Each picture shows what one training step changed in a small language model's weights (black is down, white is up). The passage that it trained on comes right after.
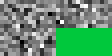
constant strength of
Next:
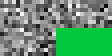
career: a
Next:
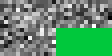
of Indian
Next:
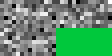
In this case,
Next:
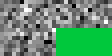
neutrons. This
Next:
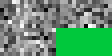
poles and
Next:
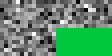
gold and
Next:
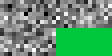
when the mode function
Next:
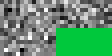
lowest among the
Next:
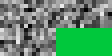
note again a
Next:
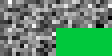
100 specimens was
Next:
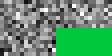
an image in the
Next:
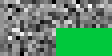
distance R . Figure
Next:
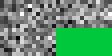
includes the second
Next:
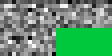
fields on the boundary
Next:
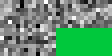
the W-state
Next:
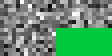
listed in the
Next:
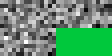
can be easily
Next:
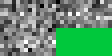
is based on the
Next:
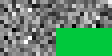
taking advantage
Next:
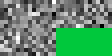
The company
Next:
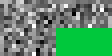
seven nodes
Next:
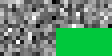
$H$ are
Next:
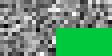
for a range of
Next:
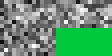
the authors.
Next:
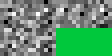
subsphere that
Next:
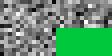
at horizon
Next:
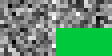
- \resC
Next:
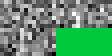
more common in
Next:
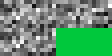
defined as the
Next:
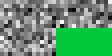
For example, when
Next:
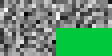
sect that
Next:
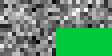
at examining the
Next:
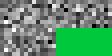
with three decision making
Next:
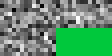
models in the
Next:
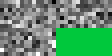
HBS and
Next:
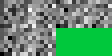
were performed by using
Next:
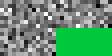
(b) should
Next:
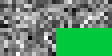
of samples in this
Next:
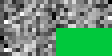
and transmitted
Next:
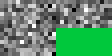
pressure is held
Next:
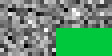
matrix, one can
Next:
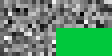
Moreover, lack of
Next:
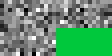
investigate different properties
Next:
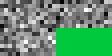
can improve the
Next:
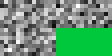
that in a given
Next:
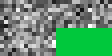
of the public
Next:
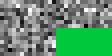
same areal weight
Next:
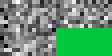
and consume
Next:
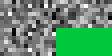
It is *de
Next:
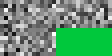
are essential for effective
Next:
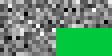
seek personal
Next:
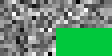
this test.
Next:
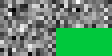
models are of interest
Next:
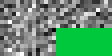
EC and
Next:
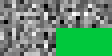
invariant mass
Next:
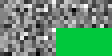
industry by applying
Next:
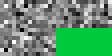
evolution. Therefore these
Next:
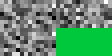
electric conductivity between
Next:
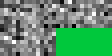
has been obtained.*
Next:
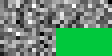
event horizon
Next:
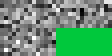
with appropriate correction
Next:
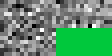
calculate the material
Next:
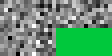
as conservative
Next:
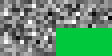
h}$ approaches around
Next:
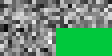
in the reconstruction
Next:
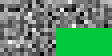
calculation, while first
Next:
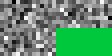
quantum gravity are
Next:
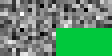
is coordinated through
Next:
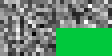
readout pattern,
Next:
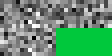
Annual rate
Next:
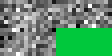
of light and
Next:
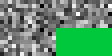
risk is to
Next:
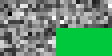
if made too
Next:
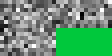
of the essential elements
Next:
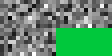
which is utilized
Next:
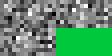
luminosity of
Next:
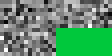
temperature inversion
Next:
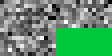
grass and
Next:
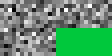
drop terms
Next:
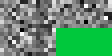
knowledge. - The
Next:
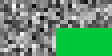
the designer to
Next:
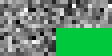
G_f is
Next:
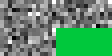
This representation addresses
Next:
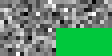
anxiety -
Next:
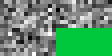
and presents its
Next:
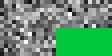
the construction of
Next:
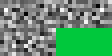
structure under random
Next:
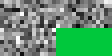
not just a transfer
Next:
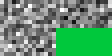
parents for
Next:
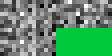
is performed in four
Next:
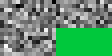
compromised system
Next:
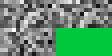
consists of two
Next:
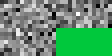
is an optional
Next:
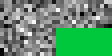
on issues of common
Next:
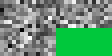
and communication activities.
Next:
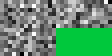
topological charge up
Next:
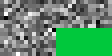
E reference laboratory
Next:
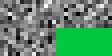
model which has been
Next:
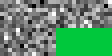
proper valley
